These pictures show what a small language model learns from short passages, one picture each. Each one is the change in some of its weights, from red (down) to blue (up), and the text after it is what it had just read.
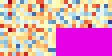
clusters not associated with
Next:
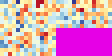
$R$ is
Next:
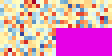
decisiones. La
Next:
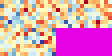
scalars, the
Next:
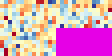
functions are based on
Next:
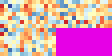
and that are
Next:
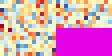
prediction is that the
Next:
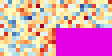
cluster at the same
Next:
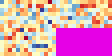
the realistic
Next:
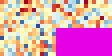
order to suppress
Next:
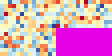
bu adabiyotlarni
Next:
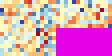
zarur manbalar
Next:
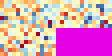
talab etadi.
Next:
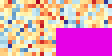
are the associated
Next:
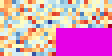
an intervening region
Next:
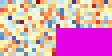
is defined as
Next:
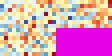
the resonance frequency for
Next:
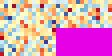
by fitting each
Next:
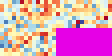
under $H$
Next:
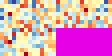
personal potential,
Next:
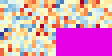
of which there is
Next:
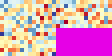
inequality implies
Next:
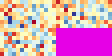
bilan belgilanadigan
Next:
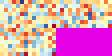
processing generate strong
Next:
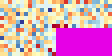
sari harakat”
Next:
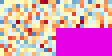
tarzda berish
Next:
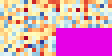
require new approaches to
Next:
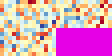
problem of low
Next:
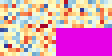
thickness; while
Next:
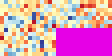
the time,
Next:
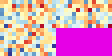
current measurement updates
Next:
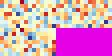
In this respect,
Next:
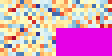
Seluruh siswa
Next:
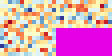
particles. However,
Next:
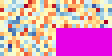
of personality
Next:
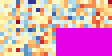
the FSC
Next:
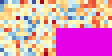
the CS term
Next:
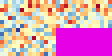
for each frequency
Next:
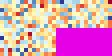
and old executions
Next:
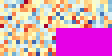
excitations around 21
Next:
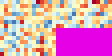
it depends on the
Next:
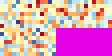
is confirmed in
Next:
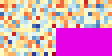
la Rusia
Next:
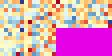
breeding and
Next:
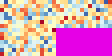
by “red
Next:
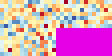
Dislocations of
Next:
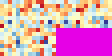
we will evaluate the
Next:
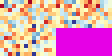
arise, and
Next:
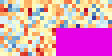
assume that the
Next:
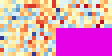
the gas density
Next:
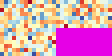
noise, slower
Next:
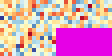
contando las
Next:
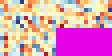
phasing. The
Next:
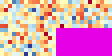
well. For the
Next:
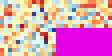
the present work we
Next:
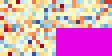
umuman uzoq
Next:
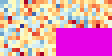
which the local
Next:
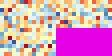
inson faoliyatining
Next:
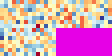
eğitim öğretmeni,
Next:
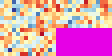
as the sum of
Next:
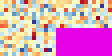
uning tarkib
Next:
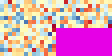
shape transitions in this
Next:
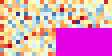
bilan ancha
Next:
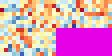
of $\Delta
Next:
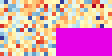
that there is a
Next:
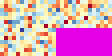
Perry e
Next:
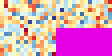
state transverse momentum
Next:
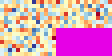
fanlarning rivojlanishi
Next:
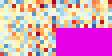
target dataset and
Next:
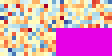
However, there are
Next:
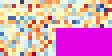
ramp times
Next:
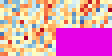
symbol and an
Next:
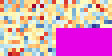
на які
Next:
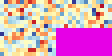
Foundation of
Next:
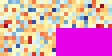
instead. The
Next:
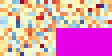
become addicted
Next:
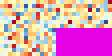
exact same topology
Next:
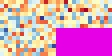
charged particles and
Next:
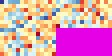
\\ \hline
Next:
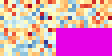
shell 2 the
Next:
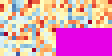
to the effective temperature
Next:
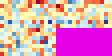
we can in
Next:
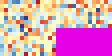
model predictions for
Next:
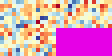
0$ V to
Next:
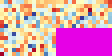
zero constraints on
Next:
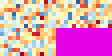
constraining the local
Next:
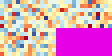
Tabel 2
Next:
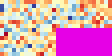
the string at the
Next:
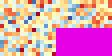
the topical
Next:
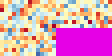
to them in order
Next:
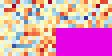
the input reference image
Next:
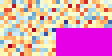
aspects de ce
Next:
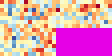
different than the
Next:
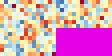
time resolution, which
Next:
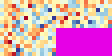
o tempo
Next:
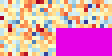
do not depend
